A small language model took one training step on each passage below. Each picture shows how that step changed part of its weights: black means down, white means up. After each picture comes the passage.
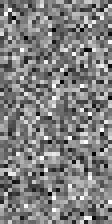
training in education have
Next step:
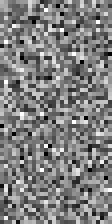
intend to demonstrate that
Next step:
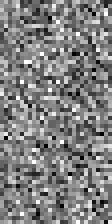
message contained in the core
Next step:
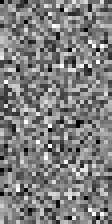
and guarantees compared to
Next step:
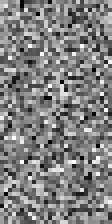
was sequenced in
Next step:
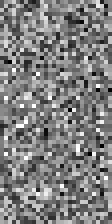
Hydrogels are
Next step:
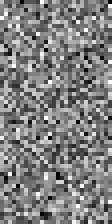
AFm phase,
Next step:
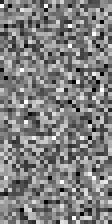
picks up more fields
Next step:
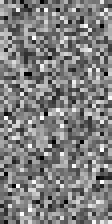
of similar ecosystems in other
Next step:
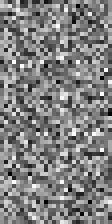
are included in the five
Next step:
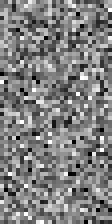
Biochar yield (%)
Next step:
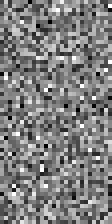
conversion to a compound is
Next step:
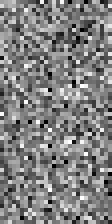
ABS frameworks is easy
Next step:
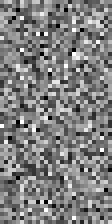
values are used to determine
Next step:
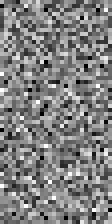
interference and obtain a
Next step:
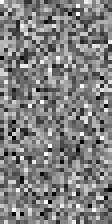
performance and it means that
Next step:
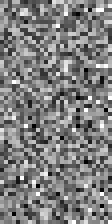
potentially be used for
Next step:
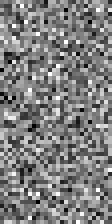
for a marriage
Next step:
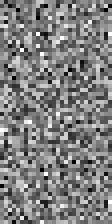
students and about a thinking
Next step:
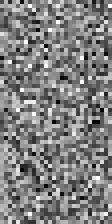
underwent elective
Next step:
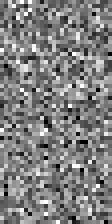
multiple Steering Group members
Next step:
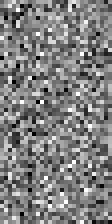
in Smart Cities:
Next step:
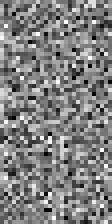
were for the Indirect
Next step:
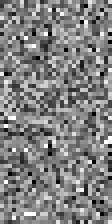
UAV path planning,"
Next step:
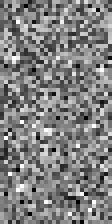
Standards for climate
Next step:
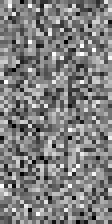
H_1 : There
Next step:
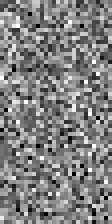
Kindern. So
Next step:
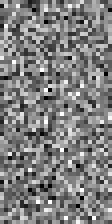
disease. The method of
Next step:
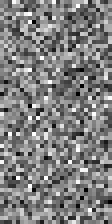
Evidence gathered from
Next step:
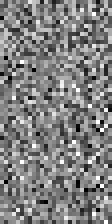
sensor node noting the
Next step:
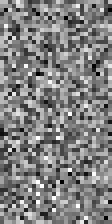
employees' career
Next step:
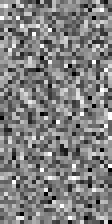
brief is based on the
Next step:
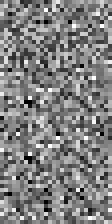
one who has been
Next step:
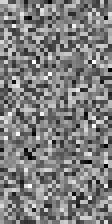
of the key variables among
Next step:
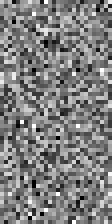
validation methods used for the
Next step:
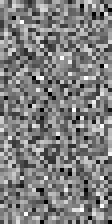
taxi drivers who
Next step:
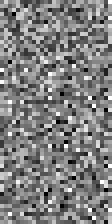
the initial 13D
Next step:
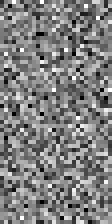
MODEL CHANGE
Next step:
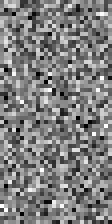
for above 30years
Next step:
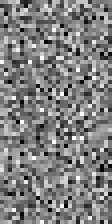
substances, which may
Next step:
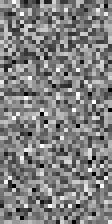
so, all constructs have
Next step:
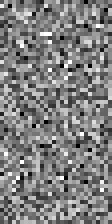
and bring them into his
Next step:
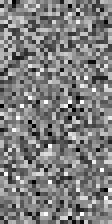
Prevention and Educational
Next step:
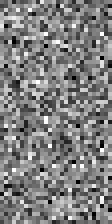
Herit4ages location
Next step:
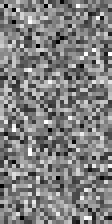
In addition, a few
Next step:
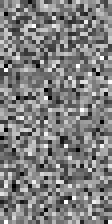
methyl ether,
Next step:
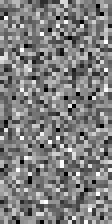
just killed as
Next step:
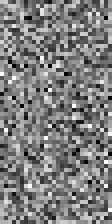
of the need to achieve
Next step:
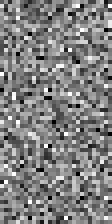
process stages to reduce
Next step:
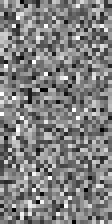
this catalogue, we
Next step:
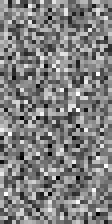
preparing Helm
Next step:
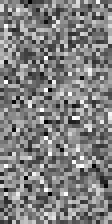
field in the form of
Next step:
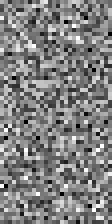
reach-avoid set
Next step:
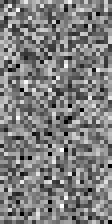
on the Internet, and
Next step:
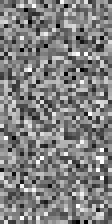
Stephen S.
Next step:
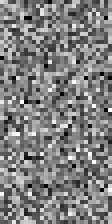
of a single bundle
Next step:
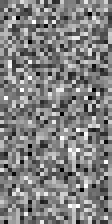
by Gupta et
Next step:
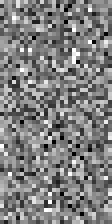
between model reference and output
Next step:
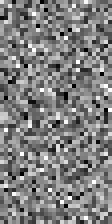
as NIST,
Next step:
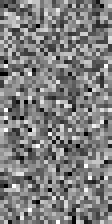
Ku, and
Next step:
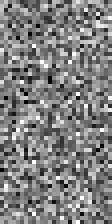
2- Rolling
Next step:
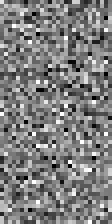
of FTIR analysis
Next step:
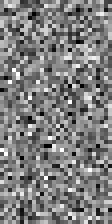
for addressing upcoming
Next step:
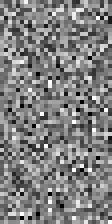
to the lowest,
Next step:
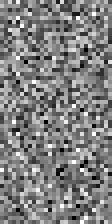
author’s intended
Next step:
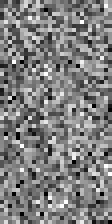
subject in this research
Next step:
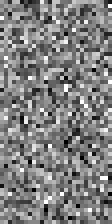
phase was dissolved into
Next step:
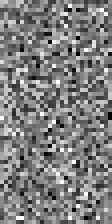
own calculations based on data
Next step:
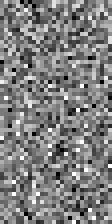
its first accelerator programme
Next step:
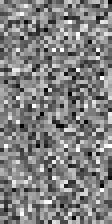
operations carried out between 2013
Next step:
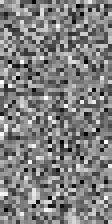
were heated until most
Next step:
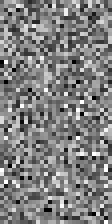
lowest field was assigned to
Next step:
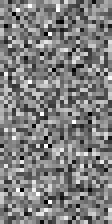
to the study area of
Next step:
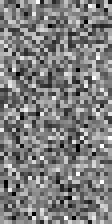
Magnitude 2 N
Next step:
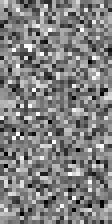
determination of the equilibrium transformation
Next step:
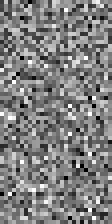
white noise excitation.
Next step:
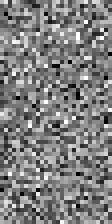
peptic ulcer as
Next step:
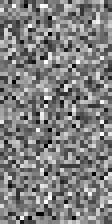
problems. We have also
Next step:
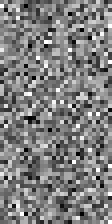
process. The principal
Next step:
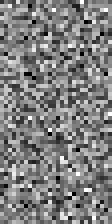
of Agricultural Economics,
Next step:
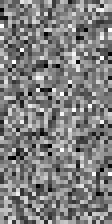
however, that our method
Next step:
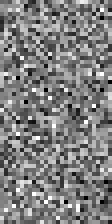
interests The author declares
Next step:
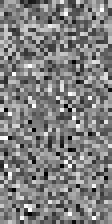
long polyanion
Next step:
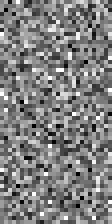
processing of dielectric
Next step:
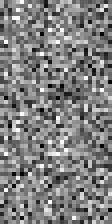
robots need to position
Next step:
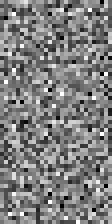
and the typical error of
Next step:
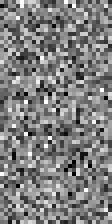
Pure CdS
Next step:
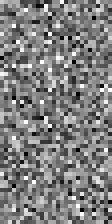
libraries and it can
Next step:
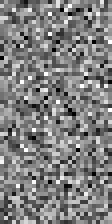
and ultimately necrosis
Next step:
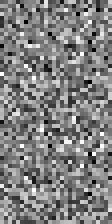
Power shortage -
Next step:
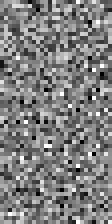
reduced size. The antenna
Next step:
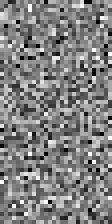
lateral augmentation.
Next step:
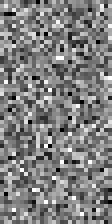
we added it here to
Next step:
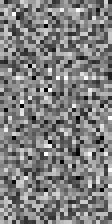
the capacity to fill this
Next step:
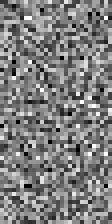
of the pump.
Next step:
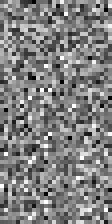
right to access,
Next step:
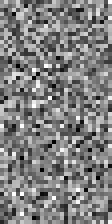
the concept of patient satisfaction
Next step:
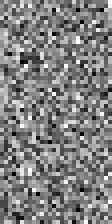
strike balance between
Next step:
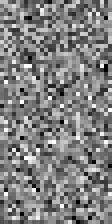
of the coastal region
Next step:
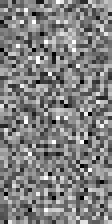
J -integral
